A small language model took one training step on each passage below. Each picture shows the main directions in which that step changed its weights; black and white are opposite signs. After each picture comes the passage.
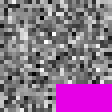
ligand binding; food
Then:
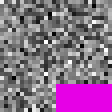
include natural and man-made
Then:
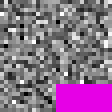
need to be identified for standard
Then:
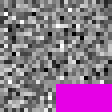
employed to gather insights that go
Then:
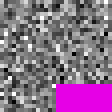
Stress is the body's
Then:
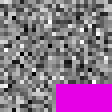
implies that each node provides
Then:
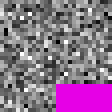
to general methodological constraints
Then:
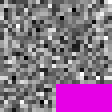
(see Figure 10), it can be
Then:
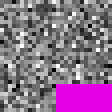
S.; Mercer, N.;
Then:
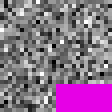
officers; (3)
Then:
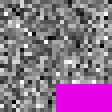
(information about the services of the
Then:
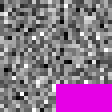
many parameters and were tuned to
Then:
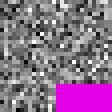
tensile strength values of
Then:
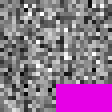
distilled water under aseptic
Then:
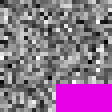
published in the second decade of
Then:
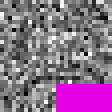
exploratory, descriptive, and
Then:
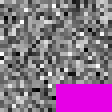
*Illustrated London
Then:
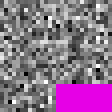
Institute of Technology.
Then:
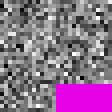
the time period of the performance:
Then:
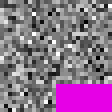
An associated question then becomes which
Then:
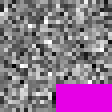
the wheelchair. A two
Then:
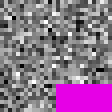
for metal recovery, also
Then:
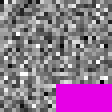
of renewable-based
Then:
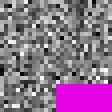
as they play an essential role
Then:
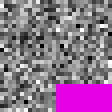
the population using Eq.
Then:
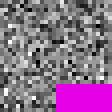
class. The repressive state
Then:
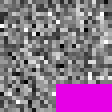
leaf that infected by a disease
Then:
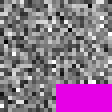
provides better visual quality and performance
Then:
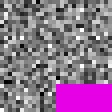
was measured by measuring the
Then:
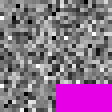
grazing impacts to be
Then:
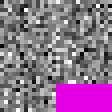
particularly in developing nations such as
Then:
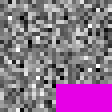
EU subsidies for
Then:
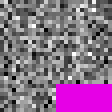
also be necessary to make one or two
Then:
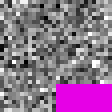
the Event Horizon
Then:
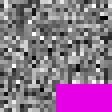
vicinity of Hong
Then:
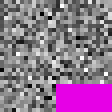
mole of appropriate
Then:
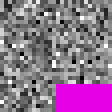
of instruments on the
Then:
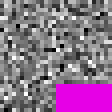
must be done by parents
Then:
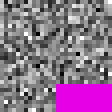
measures can be taken to
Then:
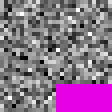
of the habitat were
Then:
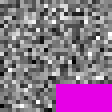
were developed after it became evident
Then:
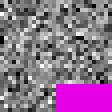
be changed during the lesson.
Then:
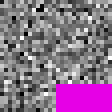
Extended Finite Element
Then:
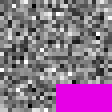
attention of the scholars
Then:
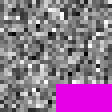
from other versions of the
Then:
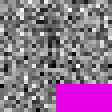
Interestingly, these changes were
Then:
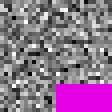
which used the same principle of
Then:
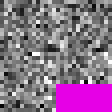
both software and hardware
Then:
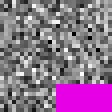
Test This test was conducted for the
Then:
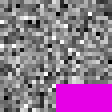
organic amendments with a significant content
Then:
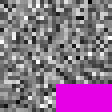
possible. Both Lloyd
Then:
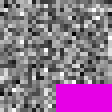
remains large uncertainty in the
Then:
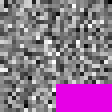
increased morbidity and
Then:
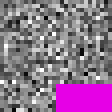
safe with other people using
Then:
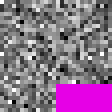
Greece where more than
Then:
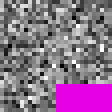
practices. The self-
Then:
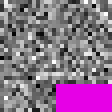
tensions and facilitate not
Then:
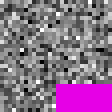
entirely satisfying
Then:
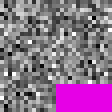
found according to the developed methods will be
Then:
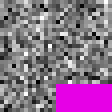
this figure that the pressure
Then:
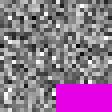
mostly on Phraseology and
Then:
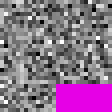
crystal microbalance
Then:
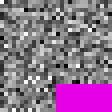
for coursework, provision
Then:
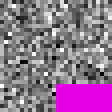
over the natural world have been
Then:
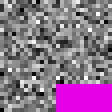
of *moke* making
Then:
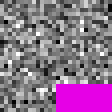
been an applicable measure in reducing
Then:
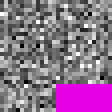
needed for plant growth.
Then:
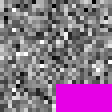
acnes* without causing
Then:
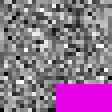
have less access to credit than large
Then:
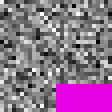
types of transitivity seen
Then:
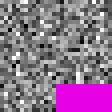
that boosts search-based program
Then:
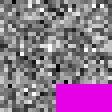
end, enabler technologies
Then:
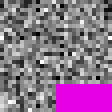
badminton performance. Figure
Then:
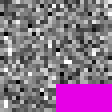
feel that many factors may increase the
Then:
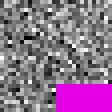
AW and MPZ performed the
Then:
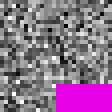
to intraoral bacteria
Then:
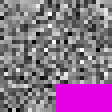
Hubble constant,
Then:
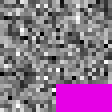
Prediction about market
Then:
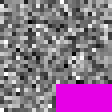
myself as someone who values
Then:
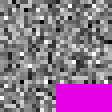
such technologies helps to improve
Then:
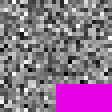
to be converted from a given
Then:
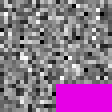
seen from the following table: Table
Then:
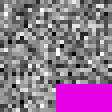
with high visualization potential of their
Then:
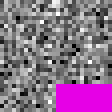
- 1) informing the
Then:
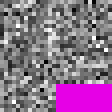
masses. Introduction
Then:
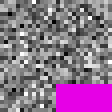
factor for the boehmite
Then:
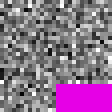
to a music similarity
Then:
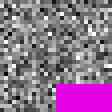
[9]. Lactobacilli
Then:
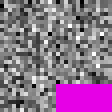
the COP reaches a
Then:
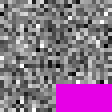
messages. Listening to
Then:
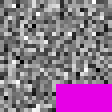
and indoor navigation and
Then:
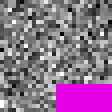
It is an unlimited,
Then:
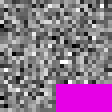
It was concluded that a
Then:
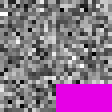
authors contributed equally to this
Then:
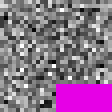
2004 respectively. He is currently
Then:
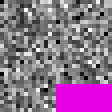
Permanent CO₂
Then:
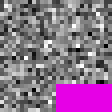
estimation. One of the
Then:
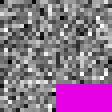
TRUST Community and
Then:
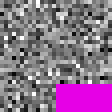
domestic and foreign survey
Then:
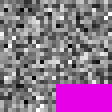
not-normal 0.00
